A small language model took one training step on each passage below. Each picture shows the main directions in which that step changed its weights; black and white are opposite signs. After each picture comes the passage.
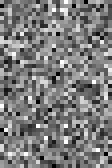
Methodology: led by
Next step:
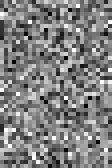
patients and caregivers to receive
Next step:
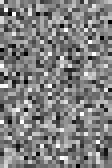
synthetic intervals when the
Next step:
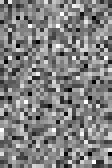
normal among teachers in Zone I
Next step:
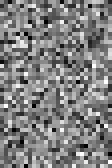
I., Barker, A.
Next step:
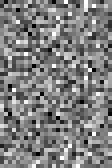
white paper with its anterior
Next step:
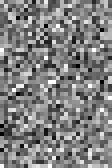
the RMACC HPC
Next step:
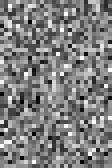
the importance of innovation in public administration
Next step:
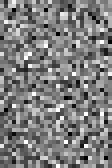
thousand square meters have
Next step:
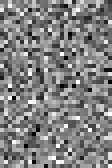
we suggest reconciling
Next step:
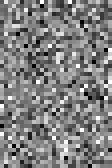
in Europe. It is the same situation
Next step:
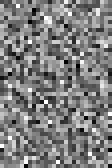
of ironic comments followed.
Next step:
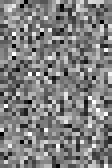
is individual ownership there can be less
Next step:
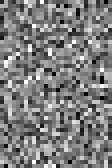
and exclusion criteria to ensure the
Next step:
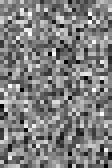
job applications. These reasons
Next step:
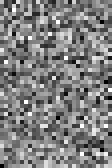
scheduled maintenance,
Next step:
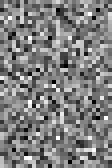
stability can be attributed to the
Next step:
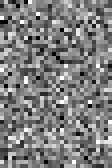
wearable sensors, which is
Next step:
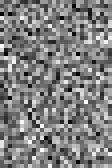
Abdou Issa
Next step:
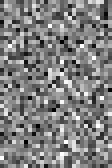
by promoting adaptability and
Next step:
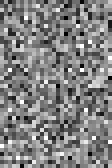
im Iran im 3.
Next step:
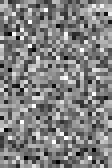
importance in relation to archaeological
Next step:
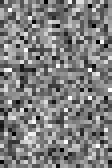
are among the most influential parameters in
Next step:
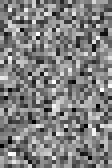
the child. Educators often use the
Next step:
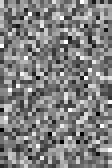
administrative and legal
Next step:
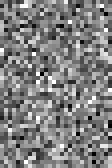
another. Some of the participants when
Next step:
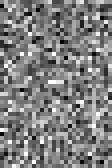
has been made by taking in account
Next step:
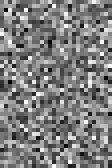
human healthcare. Keywords
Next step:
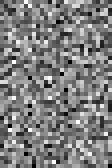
many hospitals and can contribute
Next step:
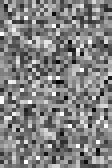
the people in where they lived
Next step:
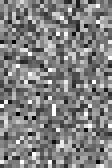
standard drug (Vinblastine
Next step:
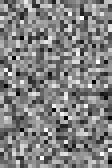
furnace melting
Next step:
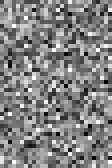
he became a reporter for
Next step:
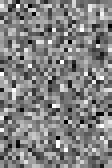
Also, Republic Act
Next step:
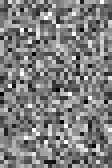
creative and problem-solving
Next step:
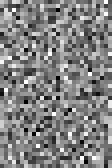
The study underscores the importance
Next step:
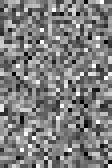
of ferrite phase. However
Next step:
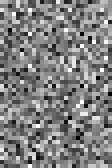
electrode site O1 with the highest
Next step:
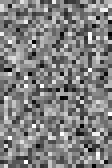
population list and one randomly selected
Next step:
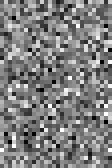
on primary data. The inference is
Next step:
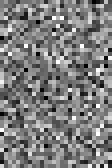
OF CASE STUDY
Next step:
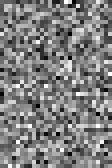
with reduced error pruned
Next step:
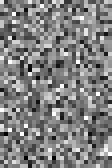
remains essential for initial diagnosis and
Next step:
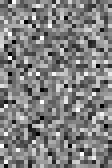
The two experimentalists agreed with this
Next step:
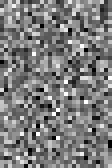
will be organised according to the needs
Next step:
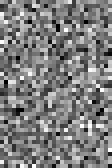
The speech signal was
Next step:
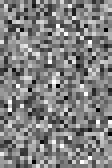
the organization of calculations in
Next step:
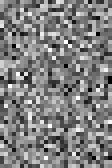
of coastline survey using GPS
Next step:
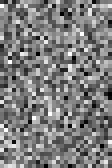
Ukraine ORCID:
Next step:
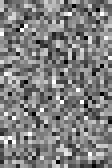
opportunities for fishery commodities by
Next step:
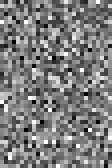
similarity of the reverberation
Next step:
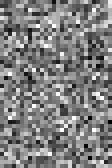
choice of an effectiveness criterion
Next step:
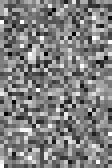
retouch (n) Total
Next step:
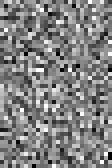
(5). Very little
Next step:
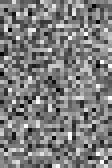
interest between the authors of this research
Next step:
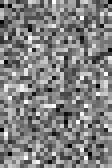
wanted, just like I
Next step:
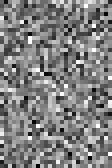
issuance of cheques
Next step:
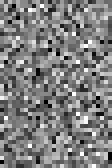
cleaning methods for maintaining
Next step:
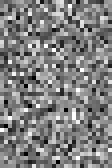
moderate correlation and spread.
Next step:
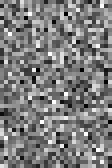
by all the photons, the
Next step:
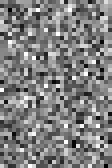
then LTs are formed,
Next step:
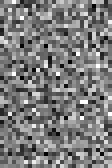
emotional regulation (Uslu
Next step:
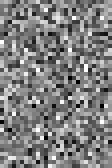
training materials and offerings will be
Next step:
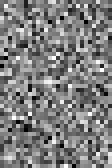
1 (for which $k =
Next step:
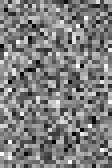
interest to be declared.
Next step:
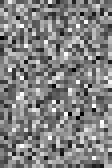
which mainly presents as radioactive
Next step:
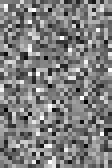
First, about the experimental
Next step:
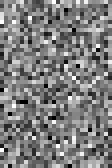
but doesn't have clue regarding
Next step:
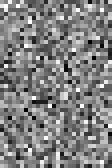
How to Start an Open
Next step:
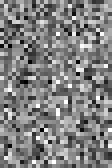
the important tasks of our time.
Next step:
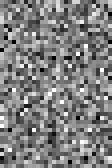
shared precious knowledge in their
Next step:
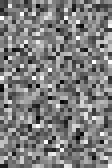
line with Anwaar,
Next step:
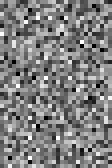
angle, the number of lines
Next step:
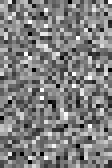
Towards a systemic
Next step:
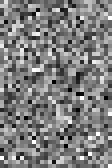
The specimens were imaged with an
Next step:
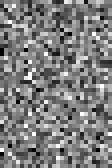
has been proposed. The chainring
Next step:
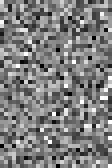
using a column (1 m
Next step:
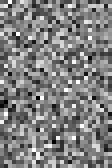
Disorder. Analysis of the
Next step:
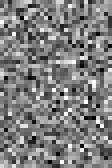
boundaries for on-site energy
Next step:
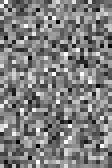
different sports have reduced sway
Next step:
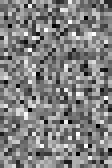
Table-02 shows distribution of
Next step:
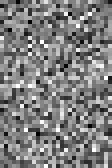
Consider the graph G as shown
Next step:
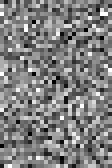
chamber (80 cm wide
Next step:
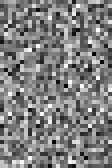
impacted due to differences in
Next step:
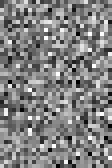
no space maintainer was used in this
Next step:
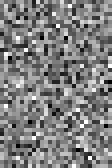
the integral index was improved.
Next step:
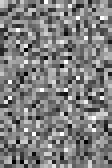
at the same time public organizations are
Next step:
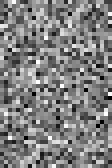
a prevalent, persistent,
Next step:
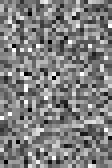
feature in Tiv plays a
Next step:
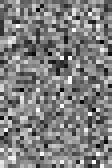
that are offensive, sexist,
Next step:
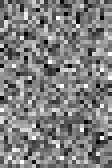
42% Although the initial cost of
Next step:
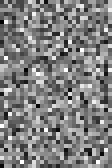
x 2.5 cm) by using
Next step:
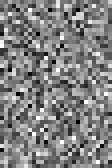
stabilization. In
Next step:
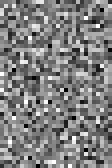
propulsion engines is
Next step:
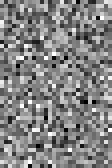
classes obtained from EPOS
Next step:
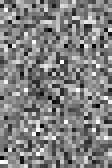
a clamp, starting the
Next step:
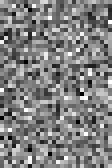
back to a constant status:
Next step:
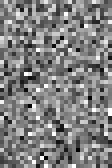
historical coverage.
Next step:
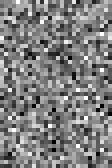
analyzing the root mean square error
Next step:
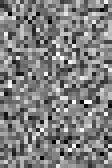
the heat channel below melting
